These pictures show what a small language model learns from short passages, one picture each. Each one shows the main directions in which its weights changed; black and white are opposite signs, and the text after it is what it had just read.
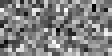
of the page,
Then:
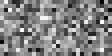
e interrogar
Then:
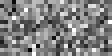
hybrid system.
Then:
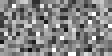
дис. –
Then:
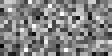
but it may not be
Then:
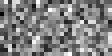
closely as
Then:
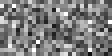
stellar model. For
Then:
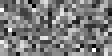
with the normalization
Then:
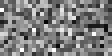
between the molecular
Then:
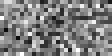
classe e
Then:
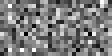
removing the
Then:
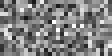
target 10,000 galaxies
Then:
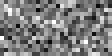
by qubits
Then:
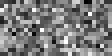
race conditions.
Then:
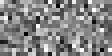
r á s e s
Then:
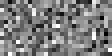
to those used in the
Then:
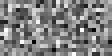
comparison, independent
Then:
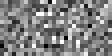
es mucho más
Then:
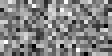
that the user may
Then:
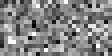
\newblock {\em
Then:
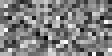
в начале
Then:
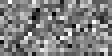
increasing resolution shown
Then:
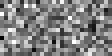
set of speakers
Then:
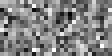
for the optical continuum
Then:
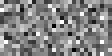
object through a wind
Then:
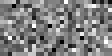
nos equipamentos
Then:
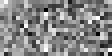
bir neshe
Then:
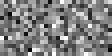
agrees within the
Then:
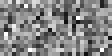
interacting gauge
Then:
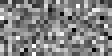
the secant theta
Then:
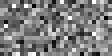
a política que
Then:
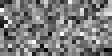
it focused on
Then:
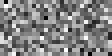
& Discrete
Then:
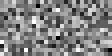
of coherence in
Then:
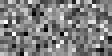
to model most of the
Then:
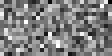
the Luttinger
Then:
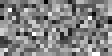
the quartic
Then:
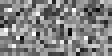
saludable con
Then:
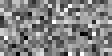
vector bosons. The
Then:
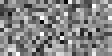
URL :
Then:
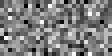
to best explain
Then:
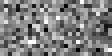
qilish insoniyatning global
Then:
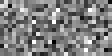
and argue for
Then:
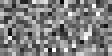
такие как
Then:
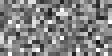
Dashed line:
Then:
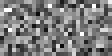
picture of the
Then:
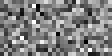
la valoración de
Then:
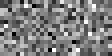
a series of radiative
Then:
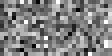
particulier, les
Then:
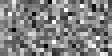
Noisy samples
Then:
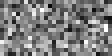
phonon modes
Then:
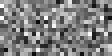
list the various
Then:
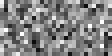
instance, the use
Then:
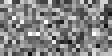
that the offered
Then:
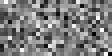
With this low density
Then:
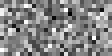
shall consider a
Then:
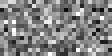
as they address similar
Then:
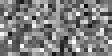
и второй
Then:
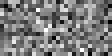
ou de soluções
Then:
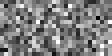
visible. The present
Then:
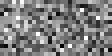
A., Musina
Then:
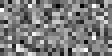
also increased compared to
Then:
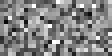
| PSNR
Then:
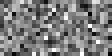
бо џам
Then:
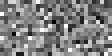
- Shaw et
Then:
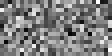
of society must be
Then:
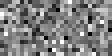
there to be a
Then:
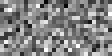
integrate Eq.\
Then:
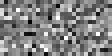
rivojiga hissa
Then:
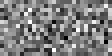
contribution is zero in
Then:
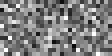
do usuário na
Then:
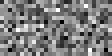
become quite
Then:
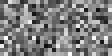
less sensitive to noise
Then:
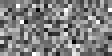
*Journal of
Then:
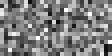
scattering operator, this vector
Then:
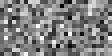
to be independent of the
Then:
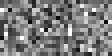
in momentum space,
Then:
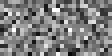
not so good for
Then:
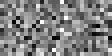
neighbors of
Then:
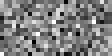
partons. It is
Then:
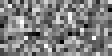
problem of quantum state
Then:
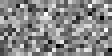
rivojlanish davri
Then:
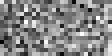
$A$ refers
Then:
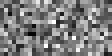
mohammed* des
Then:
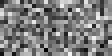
the cube side
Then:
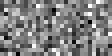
different strangeness
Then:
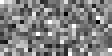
Hou, Y.
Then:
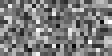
are comparatively
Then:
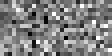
tashkil qilgan
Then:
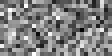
the Republic
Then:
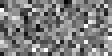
expected from the distribution of
